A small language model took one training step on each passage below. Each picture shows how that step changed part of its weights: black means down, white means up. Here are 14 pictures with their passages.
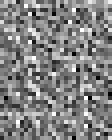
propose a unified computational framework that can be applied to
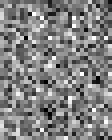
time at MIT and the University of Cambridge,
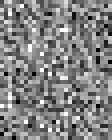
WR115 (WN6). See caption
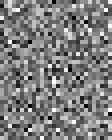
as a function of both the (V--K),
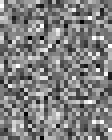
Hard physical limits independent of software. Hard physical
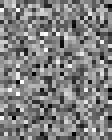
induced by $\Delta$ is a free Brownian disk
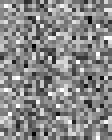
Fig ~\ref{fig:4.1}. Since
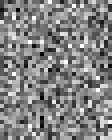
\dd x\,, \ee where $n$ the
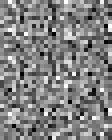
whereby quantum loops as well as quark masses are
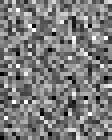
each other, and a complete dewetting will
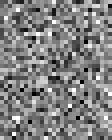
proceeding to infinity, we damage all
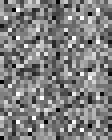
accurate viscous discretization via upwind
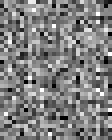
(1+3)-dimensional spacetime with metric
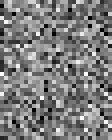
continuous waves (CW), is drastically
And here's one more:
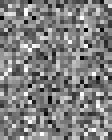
is an application of Dirichlet's theorem. \bigskip So
